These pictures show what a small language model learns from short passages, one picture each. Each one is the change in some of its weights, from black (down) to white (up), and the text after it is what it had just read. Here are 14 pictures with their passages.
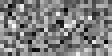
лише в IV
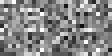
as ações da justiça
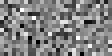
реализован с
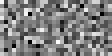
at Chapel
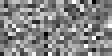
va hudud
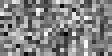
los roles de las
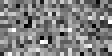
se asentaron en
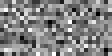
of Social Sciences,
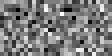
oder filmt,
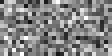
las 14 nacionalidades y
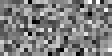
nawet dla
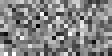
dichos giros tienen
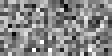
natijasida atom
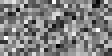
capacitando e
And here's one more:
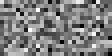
dos direitos humanos,
